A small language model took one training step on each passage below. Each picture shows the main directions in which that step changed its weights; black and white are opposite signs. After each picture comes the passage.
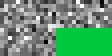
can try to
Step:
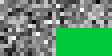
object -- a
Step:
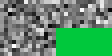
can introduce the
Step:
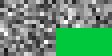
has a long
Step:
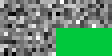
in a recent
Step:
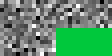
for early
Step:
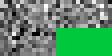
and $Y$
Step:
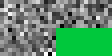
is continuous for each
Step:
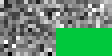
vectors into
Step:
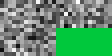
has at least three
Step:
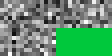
positive $\Re
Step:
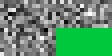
provide the formula of
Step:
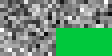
the strong
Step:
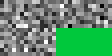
: y \in
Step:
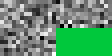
$\omega \in
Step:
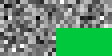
2 respectively. We
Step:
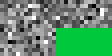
Q$ est
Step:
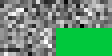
in that case.
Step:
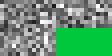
group schemes
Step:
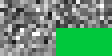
into $N$
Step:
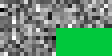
this equation, since
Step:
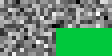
more than two
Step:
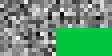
the assumptions
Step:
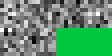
is the resolution
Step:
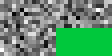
- \kappa)
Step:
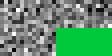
for every operator
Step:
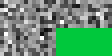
we will use is
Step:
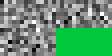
sequence of vertices of
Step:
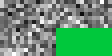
has a completely
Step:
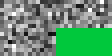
in the vectorial
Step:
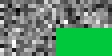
by Wang and
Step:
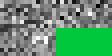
since even the
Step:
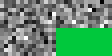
corresponds to
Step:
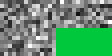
the diffusion
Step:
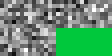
this corollary is
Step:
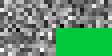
wave satisfy
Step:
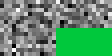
be a positive
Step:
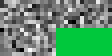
any $\varepsilon >
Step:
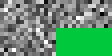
an isomorphism.
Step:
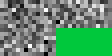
denote $t =
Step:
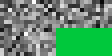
We define three
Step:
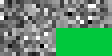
= n$ with
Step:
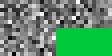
However, by
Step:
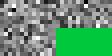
have extended
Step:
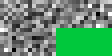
a compact manifold
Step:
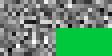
main matrix of the
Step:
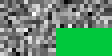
the last
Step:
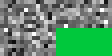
boundary conditions in
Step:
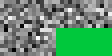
one order.
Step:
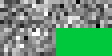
that $H$,
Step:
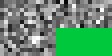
method is the
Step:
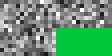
Moreover, if
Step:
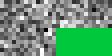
that a local character
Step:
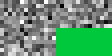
previous theorem
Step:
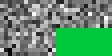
the position of
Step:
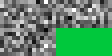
constant either over
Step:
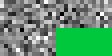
different from the
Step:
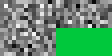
max} =
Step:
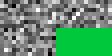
there are two
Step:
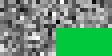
to reduce
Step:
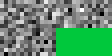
converges to
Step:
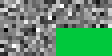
we can deduce
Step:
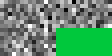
cost function which
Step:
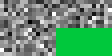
paper , which is
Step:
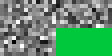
or {\em
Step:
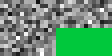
regarding the
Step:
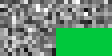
this case it is
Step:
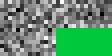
for optimal
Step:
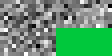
a loop
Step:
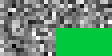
compatible with
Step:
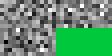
It follows from the
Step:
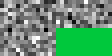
is unique and its
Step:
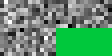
of the equation is
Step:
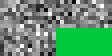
most $n$.
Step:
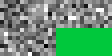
$ is here
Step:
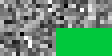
The author
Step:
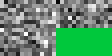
there exists a positive
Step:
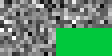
Define for any
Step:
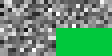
We assign
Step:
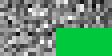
the angular
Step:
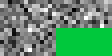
the other hand,
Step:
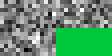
similar to the
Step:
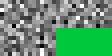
(\det \Cal
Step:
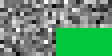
also dual
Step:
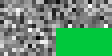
by assumption,
